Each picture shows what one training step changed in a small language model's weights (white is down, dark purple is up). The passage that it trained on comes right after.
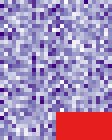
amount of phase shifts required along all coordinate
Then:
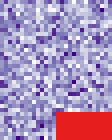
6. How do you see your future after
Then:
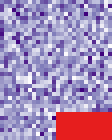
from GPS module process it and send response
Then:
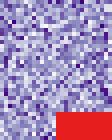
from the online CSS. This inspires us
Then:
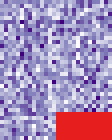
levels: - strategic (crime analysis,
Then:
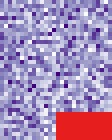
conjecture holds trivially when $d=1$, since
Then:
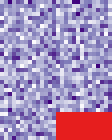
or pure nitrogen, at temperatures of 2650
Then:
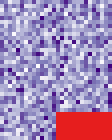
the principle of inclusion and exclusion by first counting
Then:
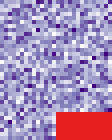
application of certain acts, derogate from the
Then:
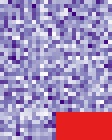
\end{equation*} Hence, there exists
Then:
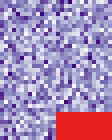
provided two other ways to comprehend the model,
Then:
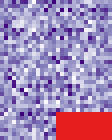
straightforward. In the inner regions, it has been mainly
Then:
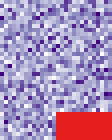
idea to obtain a reconstruction formula of unknown objects embedded in
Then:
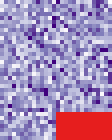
\noindent {\it Keywords:} anisotropic
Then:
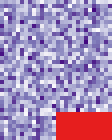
necessity for more research to align academic insights with practical
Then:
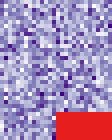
quiver $\widetilde{A}_{1,p}$
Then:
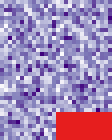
we will compare the notions of edge and node differential
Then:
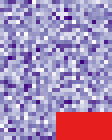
known inequalities for harmonic, geometric and arithmetic means we
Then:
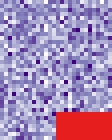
sums realize the order of the best uniform approximation
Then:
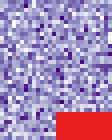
surface. To enhance the mechanical and thermal stability of
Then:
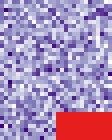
\section{A $q$-generalization of the
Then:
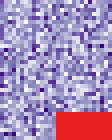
acid, nonyl vinyl ester C
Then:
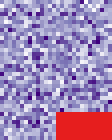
we believe that with modern equipments and an efficient
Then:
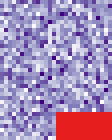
field RR Lyrae (shown
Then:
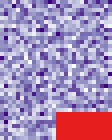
(ALT) in the diabetic control
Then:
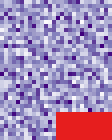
technical framework and tools needed for stability analysis. We then
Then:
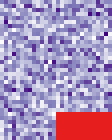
same image in $\Xi_\omega$. Such
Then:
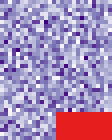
to organize Mobile Ad Hoc Networks
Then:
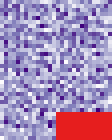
repositories and RDM services in PS
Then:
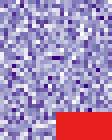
application of the method to space-fractional diffusion
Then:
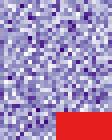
that we expect this class to yield thousands of
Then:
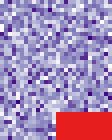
computational width and height of the evolving
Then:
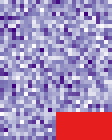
i.e. \begin{equation}
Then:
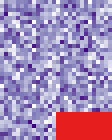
can be a great tool for immediate and personalized
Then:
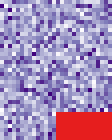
auxiliary attribute and two new imputation
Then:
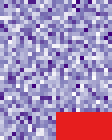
=\frac{\alpha^{|\kappa|} \cdot
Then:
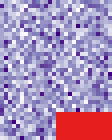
located in the southern Omani
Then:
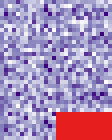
will clean other components of the environment to weave natural
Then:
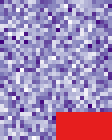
is semantically the same as the brick
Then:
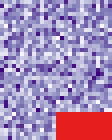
the 2-Deligne tensor product of compact
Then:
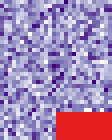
structures were determined under given loading conditions by using a
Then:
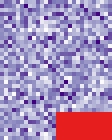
$K \psi_\lambda = \lambda
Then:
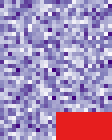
therefore does not restrict to its rules.
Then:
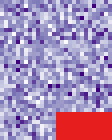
to synthesize upcoming themes in the
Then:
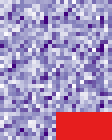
as I do read somerimes. I
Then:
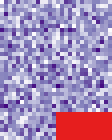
ROS was used. The Rospy client
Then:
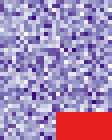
at $\gamma_{\mathrm{crit}}$ for
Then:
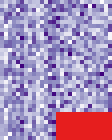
fixed algebraically closed field $k$. Unless otherwise
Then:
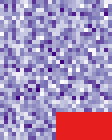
in the design process in housing, which is one
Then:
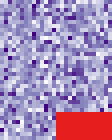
parameters} \setcounter{equation}{0} We
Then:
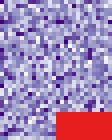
potent appetite suppressant used in case
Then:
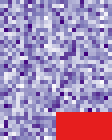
the following hold:\\ (1) For all
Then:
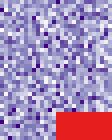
requirements specification*. The purpose of this document is to
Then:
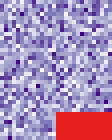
special variant of BERT for the
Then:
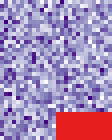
the data show different visions for the future of
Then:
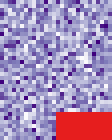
Actually, fig. 3 presents that
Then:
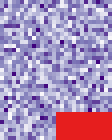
space of $\hA$. More importantly, as
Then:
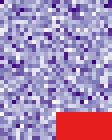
is in \Cref{sec:proof_int}.
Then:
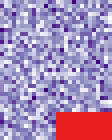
additive group scheme $\mathbb{G}_{a,
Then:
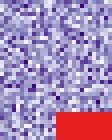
Psychological Distress. This result is indicated by
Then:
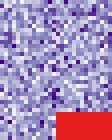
largest singular value of nonnegative rectangular tensors
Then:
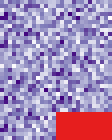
energy consumption efficiency and encourage energy generation from
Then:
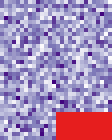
more species in all Bulgarian
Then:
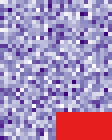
control of a ballistic fire, the control of
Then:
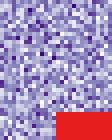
Lie groups, as well as on their compact
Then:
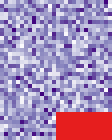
equal important factors according to experts. Transition
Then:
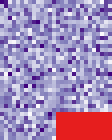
results of the literature study, it was found that the
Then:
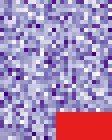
last four measurements correspond to tunnel 1,
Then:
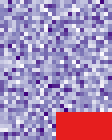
j}) = \widebar{ \Bigl(
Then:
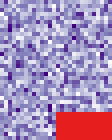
34M15} \maketitle \tableofcontents
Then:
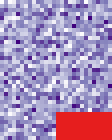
in Entrepreneurship 10 Areas of
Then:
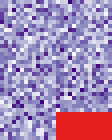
to the famous American theorist
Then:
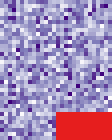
of the \emph{nicest} algebraic varieties.
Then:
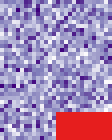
in public relations' (Taylor and Kent,
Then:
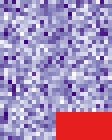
mean of the data points in each cluster.
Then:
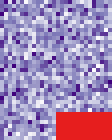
that, when the number of modes exceeds the
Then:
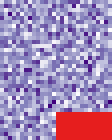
0.2% and Fineness modulus is
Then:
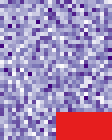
Klein $4$-group with each
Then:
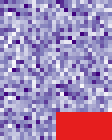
approach and its modification to the study of the dynamics
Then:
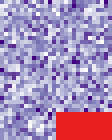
4: Radiated signals of eyes
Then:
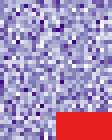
*Fusarium* spp. The
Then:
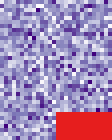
the external force ($A = 2V$) and energy
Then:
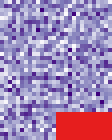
to the carbohydrate-active
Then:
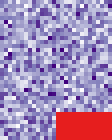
by the $n$-homogeneous Hilbert--Schmidt
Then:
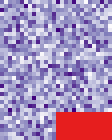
\begin{thm}\label{thm4} A
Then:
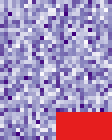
particular, students only receive a warning for
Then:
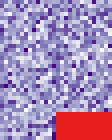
called a {\bf rational function} on the complex torus
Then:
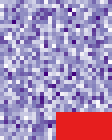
is vital in this question that emanates,
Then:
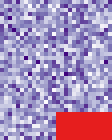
-1$ the \emph{signed}
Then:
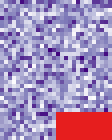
- a. MS-Excel has very less
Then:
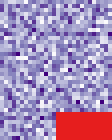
test function $\varphi$ compactly supported in
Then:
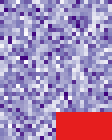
films and compare it with the experimentally measured width
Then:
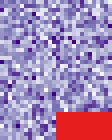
the vertical maps are levelwise isomorphisms. Because by
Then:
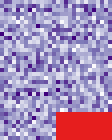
for 120K iterations, with batch sizes of
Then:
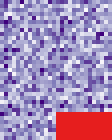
The different phases of the synthesis task are performed by
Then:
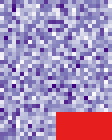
series. As a result, transistors M1
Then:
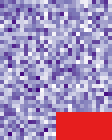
\eqref{eq:Rsigma}, that is:
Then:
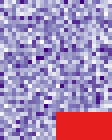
(Figure 5) into Minecraft formats
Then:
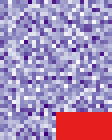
Sadaf M, Sadullah
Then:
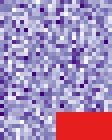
jobs are assigned to the dedicated servers while the
